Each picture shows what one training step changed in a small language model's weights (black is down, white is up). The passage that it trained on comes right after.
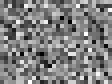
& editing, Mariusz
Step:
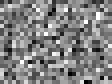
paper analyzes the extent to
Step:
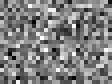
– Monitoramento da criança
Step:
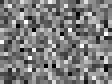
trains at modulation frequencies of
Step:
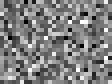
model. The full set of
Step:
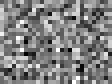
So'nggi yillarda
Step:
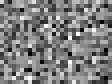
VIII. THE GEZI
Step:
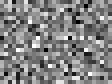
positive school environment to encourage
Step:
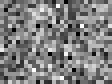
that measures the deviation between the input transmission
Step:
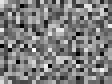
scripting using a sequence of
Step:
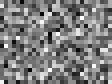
leave-one-out cross validation
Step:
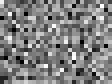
Indonesia was done in their own
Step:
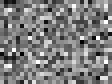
party is a state, is considered
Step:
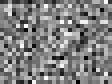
in their actions. Personal freedom
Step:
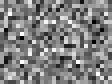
пов'язаний із
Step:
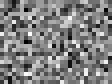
and identically distributed. b) The
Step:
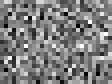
We predict heavy quark production cross
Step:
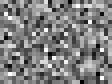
//Вестник Томского
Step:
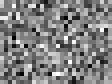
and missing entries assuming
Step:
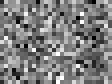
libre de la sociedad
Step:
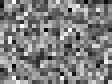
the glide of dislocation
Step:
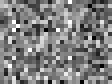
favors the accommodation
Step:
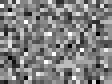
when needed. The quantum boiler
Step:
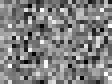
of the signal to a lower value,
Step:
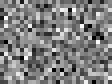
to fine-tune or
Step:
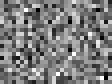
patents – ochiq,
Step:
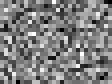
in an appealing way to make
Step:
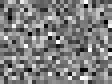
absorbance of the tested sample.
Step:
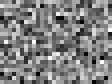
conduction process. In the secondary side
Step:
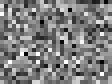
this kind of truncation can be
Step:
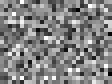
HR kompetensiyalari:
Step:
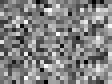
problem: the critical data needed to
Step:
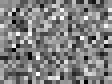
aliando saber popular,
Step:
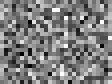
Antonio et al.},
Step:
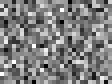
ways to exploit approximations and trade
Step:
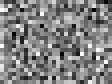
pH variations also play a significant role
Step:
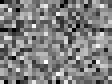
states would be expected as in the
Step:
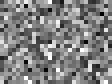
yakunlash. yozma
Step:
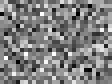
of this mathematically defined geometric
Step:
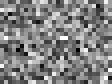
indicazione di metodo si
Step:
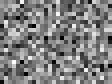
Toshkent davlat
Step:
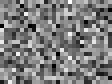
Toshkent Davlat
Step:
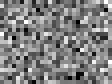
x-rays. In this
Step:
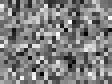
paper presents all the steps in our data
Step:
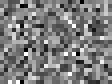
пропонується: 1)
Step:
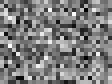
можно использовать
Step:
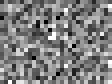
obturated root canals had
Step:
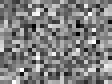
Kelurahan Malendeng
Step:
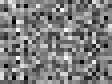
marketingning qishloq
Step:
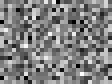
pues no había bien alguno
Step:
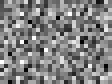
didahului dengan tujuan
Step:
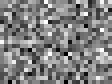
Los resultados mostrados en
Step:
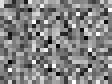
концепциями? Все
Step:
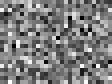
lighting and occlusions, and
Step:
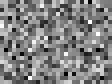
Language Archives Community
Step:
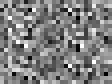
різних типів
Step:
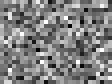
муҳим нарсаларга
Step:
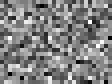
etc. Lab equipment
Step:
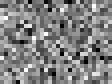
accuracy was greater than the other ML
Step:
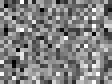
Reptiles also act mostly in
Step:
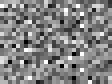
are regarded as the negative pair.
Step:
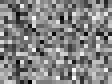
cloud, and find out if the target
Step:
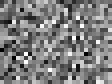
in relation to programme type and
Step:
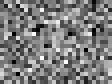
Break (Mariana,
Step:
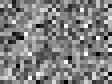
current study, when the scale scores were
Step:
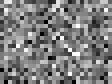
получателей. Мы
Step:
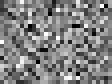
three cars have a good pressure
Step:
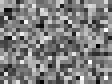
КС - редкое
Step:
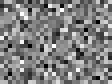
important terminal stages of
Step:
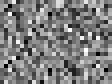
or more parties, under which the
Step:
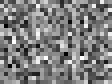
qiladigan, oʻz
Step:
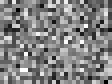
is the four-momentum of
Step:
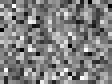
medium configurations. Due to the large
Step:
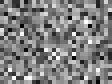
close to 1. After the
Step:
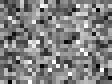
This study provides useful data for improving
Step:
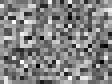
J. C. Maan,
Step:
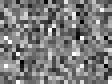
depletion of this element, prior
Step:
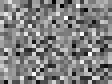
чиқариш учун
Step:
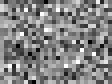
to force her to commit a certain
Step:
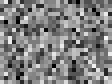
the out-of-plane total
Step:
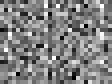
since they open the possibility for gravitational wave
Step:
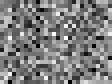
Raqobat muhiti
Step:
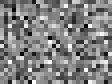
and rewards trends when
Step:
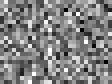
de 1959. Grabación
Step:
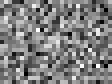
A., & Kopits,
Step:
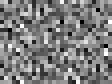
LightTBNNet on
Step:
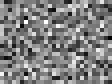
at a constant torque on level ground
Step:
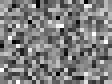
Ocean Climates (UN
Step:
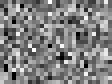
Control de proyectos
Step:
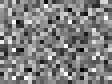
field. However the peak value of
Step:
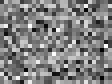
of the healthcare staff regarding
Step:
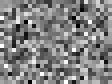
It is also possible to further explore the
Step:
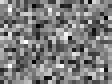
Science Foundation Graduate
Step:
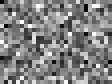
yüksek olması,
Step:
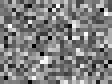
том, что государственные
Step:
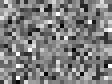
Hamiltonian as \begin{equation}
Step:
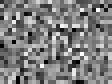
in detail. In the present paper,
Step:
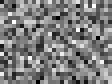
metaux solutions Inc. The
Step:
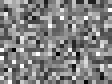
altyapı gibi
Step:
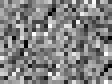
by the staff nurses.
